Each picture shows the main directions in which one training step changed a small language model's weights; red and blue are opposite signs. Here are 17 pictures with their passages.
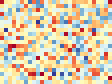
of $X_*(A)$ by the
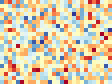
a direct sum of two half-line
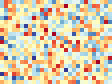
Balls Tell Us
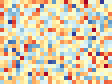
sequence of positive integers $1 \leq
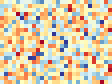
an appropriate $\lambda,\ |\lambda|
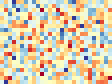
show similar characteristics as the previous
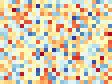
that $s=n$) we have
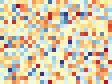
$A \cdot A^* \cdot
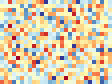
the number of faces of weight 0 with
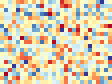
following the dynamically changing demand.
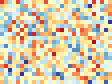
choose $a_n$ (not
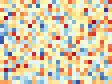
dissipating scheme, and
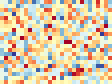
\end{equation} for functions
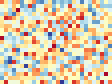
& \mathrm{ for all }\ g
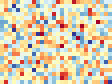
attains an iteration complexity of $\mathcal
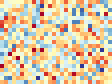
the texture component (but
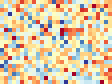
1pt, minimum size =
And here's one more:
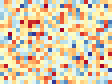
A $C^\ast$-algebra
